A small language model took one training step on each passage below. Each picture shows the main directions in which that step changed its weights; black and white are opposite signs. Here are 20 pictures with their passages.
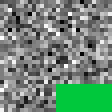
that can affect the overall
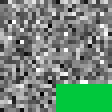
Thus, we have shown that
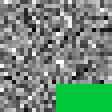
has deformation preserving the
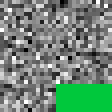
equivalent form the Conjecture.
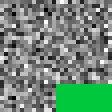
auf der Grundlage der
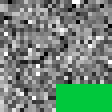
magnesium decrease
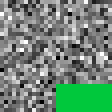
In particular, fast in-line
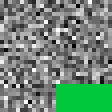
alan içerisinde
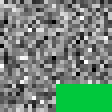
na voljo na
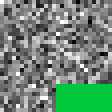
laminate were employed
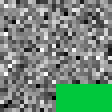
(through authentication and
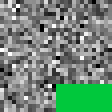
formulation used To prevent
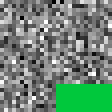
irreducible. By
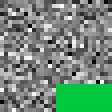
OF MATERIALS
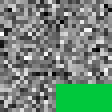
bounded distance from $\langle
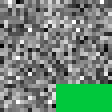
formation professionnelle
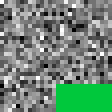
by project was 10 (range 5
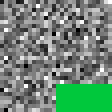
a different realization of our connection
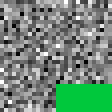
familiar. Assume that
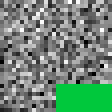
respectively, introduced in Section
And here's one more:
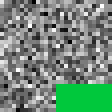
improved case Item
